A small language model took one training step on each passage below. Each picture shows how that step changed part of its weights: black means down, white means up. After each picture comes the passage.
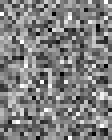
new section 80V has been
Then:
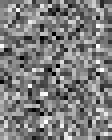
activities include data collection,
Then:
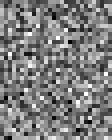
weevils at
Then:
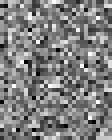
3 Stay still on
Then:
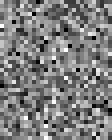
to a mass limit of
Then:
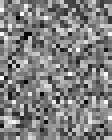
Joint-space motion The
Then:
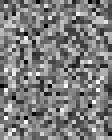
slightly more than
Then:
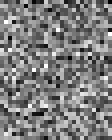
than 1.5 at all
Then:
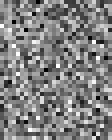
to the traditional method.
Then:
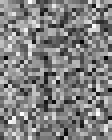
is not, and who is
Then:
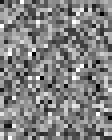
I can understand what I read
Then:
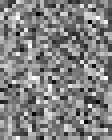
the central engines,
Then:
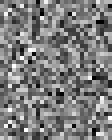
net effect is similar to
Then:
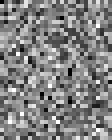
information loss and saves a
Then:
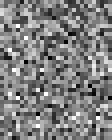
for the following treatment. All
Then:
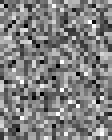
not found an adequate
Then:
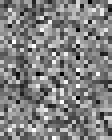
3\sigma_h -
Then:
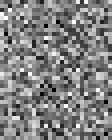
ultrasonic, and
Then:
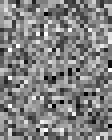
challenge. For many
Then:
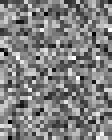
of 96\% for the
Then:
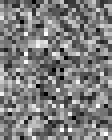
different countries (USA,
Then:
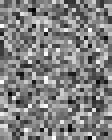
tuning of all three
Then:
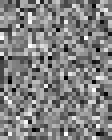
anything to do with
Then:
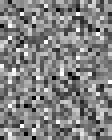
\le \beta_2
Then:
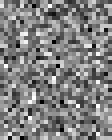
group showed a statistically significant
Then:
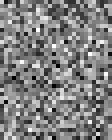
by solving the true
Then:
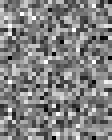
GMM} The
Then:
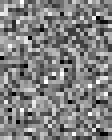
have significantly higher rates of
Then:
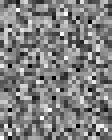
does not support a reliable
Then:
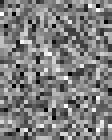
a single-valued
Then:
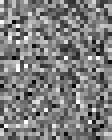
that are relying on
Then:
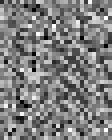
Rheumatoid factor
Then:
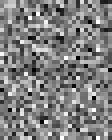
t$ in the absence
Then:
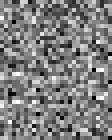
relation to the statistical errors.
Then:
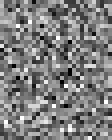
all composition scenarios.
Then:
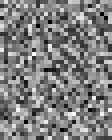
guided the study:
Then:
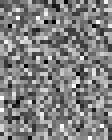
retain the discretion of
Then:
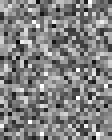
a broad, continuous distribution
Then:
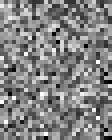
at each material point using a
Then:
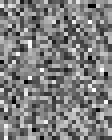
the intolerant
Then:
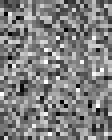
2002). The primary
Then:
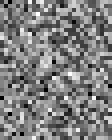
water related activities including the use
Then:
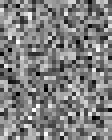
the expense of increased
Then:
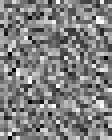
provided evidence that user interface
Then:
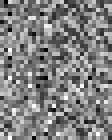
In this work, I
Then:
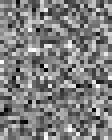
time of emergence, we
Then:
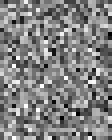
of the model as a function
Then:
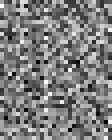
easily repeat the whole
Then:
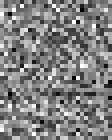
relation for fermions,
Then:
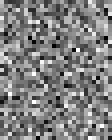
describe the path you took
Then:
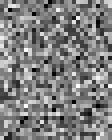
horizon with deficit
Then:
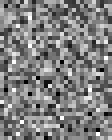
the European Union.
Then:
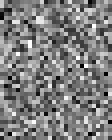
the subclavian
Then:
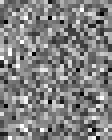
IEWQI model
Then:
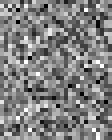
Pig. Also,
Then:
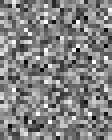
of action and functionality in
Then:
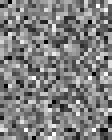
well so far! In this
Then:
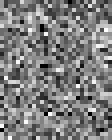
by S.G.
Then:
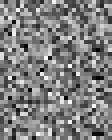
further argues that “for
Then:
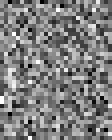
adversely affecting the
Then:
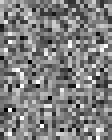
case of conservative,
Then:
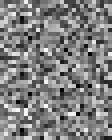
of the set of all
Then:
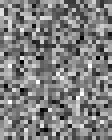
True, but not
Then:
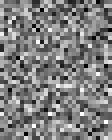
8.1 mm and
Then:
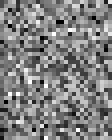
sub-conscious is
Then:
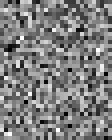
hazardous material.
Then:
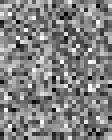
make intelligent
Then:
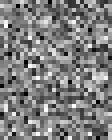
exponential dependence of rates of
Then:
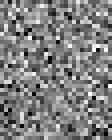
school network around the topic
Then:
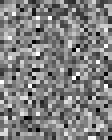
functions, take the operator to
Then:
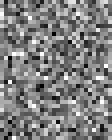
such, it constitutes
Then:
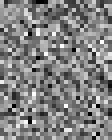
were found to have a significant
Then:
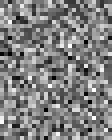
Aeronautics and
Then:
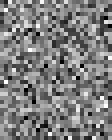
polar coordinate form as
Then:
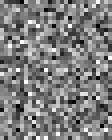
or times per second)!
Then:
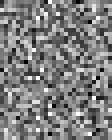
motive to understand the world
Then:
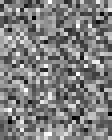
evaluations "measure whether
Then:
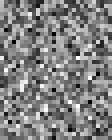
high frequency—about three
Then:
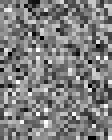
calculated temperature. The optimal performance
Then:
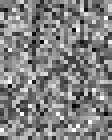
Ideas That
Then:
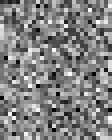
results, as well as any
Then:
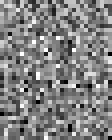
ratio of magnetic energy stored
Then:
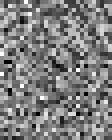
of citizens who
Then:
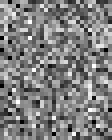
frequencies. By the symmetry of
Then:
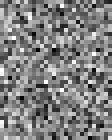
the Green's function
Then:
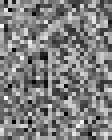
which communications can take
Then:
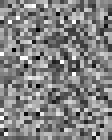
to dissemination and
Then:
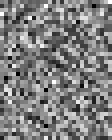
Obtaining spectral information
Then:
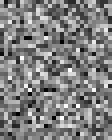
by collaboration in the individual
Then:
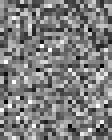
sodium. -
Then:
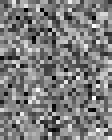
transformation of the society.
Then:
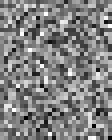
frequency on the formed
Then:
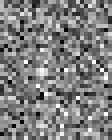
filiation (or a
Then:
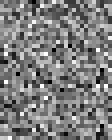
reduction of nutrient
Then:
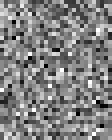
significantly enhancing the visual
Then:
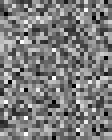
recapitulate the observed
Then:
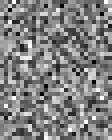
the apprehension of
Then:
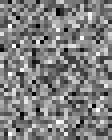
Pb site Cu
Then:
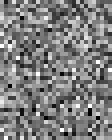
this note we give the explicit
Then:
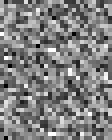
and characterization of systems like
